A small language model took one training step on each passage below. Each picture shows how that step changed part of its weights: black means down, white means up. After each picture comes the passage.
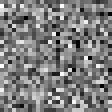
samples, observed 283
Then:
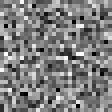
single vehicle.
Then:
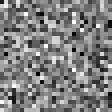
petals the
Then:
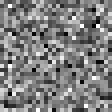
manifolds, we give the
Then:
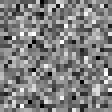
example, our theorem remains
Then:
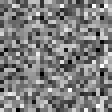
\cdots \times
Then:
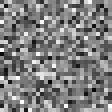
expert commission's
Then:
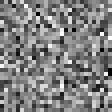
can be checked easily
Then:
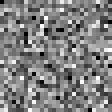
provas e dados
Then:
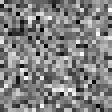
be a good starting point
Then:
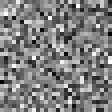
в сторону
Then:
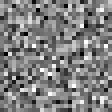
future generations 3.
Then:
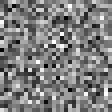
+p$, for some
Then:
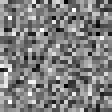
equipo en la
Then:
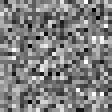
second derivative test,
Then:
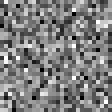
training dataset in
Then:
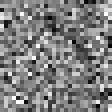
the weights of all
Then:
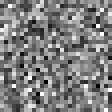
eigenvectors, we
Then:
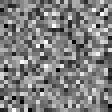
section we adopt the
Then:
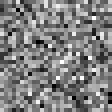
the following code appears
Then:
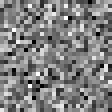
(grant number
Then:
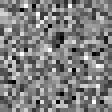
>24 hours
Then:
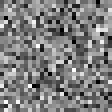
to the bipolar
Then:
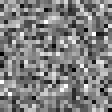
mass and bounded support.
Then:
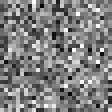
and beneficial to
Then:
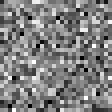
t^n h
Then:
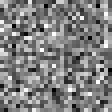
clustering technique
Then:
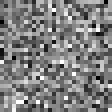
existence of a Riemannian metric
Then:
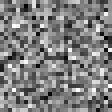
their storage.
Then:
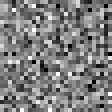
MBSM is an
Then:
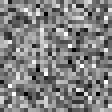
smart contracts
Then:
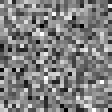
intercultural exchange
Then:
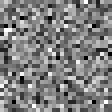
porosity by
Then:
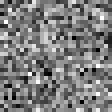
in *G.
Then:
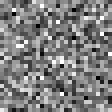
a cut of a
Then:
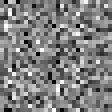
und wie die DH
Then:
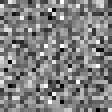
extracted particle rate,
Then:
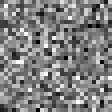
be taken into consideration
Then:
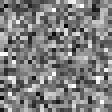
J. Set Ground
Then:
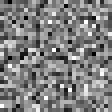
branches. Finally,
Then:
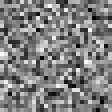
talab etadi.
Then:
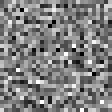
los comités
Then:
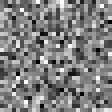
inhomogeneous term is
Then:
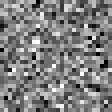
shall extend ${\rm
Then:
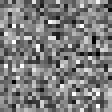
“Education in
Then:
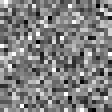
и экологически
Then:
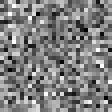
for each such object
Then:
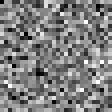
tarbiyasi shakllari
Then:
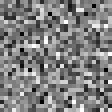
students use AI less for
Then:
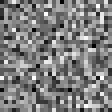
matrix $\bC
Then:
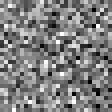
increase in the weft
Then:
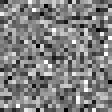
For the last two types
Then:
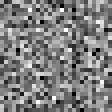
base generating a pointed
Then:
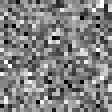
Introduce the change
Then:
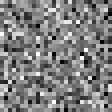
contained solutes,
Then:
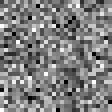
with CLT
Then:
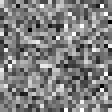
results obtained show that with
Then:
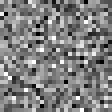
tells us that
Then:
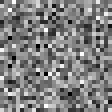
and transportation cost inequalities
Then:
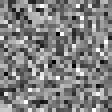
Every gap-bounded
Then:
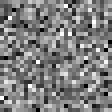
assume that there exist
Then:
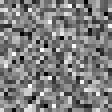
this can have a
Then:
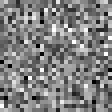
type inequalities for the
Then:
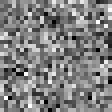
in terms of the
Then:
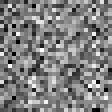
we did not observe
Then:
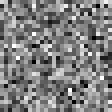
Se requiere que
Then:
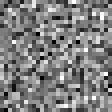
people who share 4.
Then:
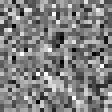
favours the development
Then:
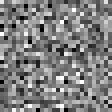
passos priorizados
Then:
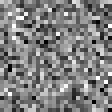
mass of the pole
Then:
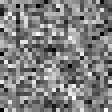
and automating the information
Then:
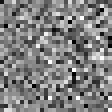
the patients reported to the
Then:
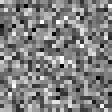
valoriza a
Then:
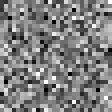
a kaotikus
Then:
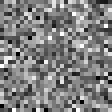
by the virus
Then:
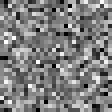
and show that there is
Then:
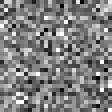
field of moduli?
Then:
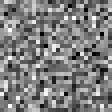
not easy to evaluate.
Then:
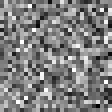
of the trial.
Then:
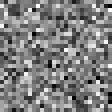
the area under pulses
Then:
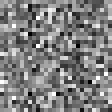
public secondary schools in New
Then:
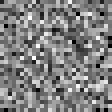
the trees attached to
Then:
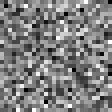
the continuity equation:
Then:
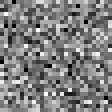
for comparability with a
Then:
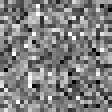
to opposite
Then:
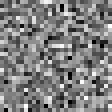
Iran. *Journal
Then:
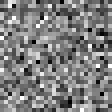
was reached about
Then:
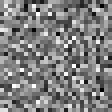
Navoiy va
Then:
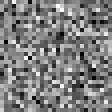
bilan obyektiv
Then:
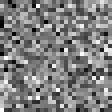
inserida neste
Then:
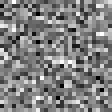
be a regular ring.
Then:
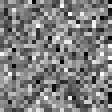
the same salinity
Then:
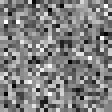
Polish Academy
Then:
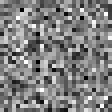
be optical functions in
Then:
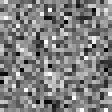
denote the set of all
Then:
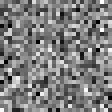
natural pressures towards
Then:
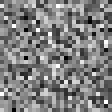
against bomb
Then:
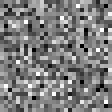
show that $g$
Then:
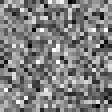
of traditional monitoring methods.
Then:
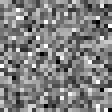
monitoring of oil and natural
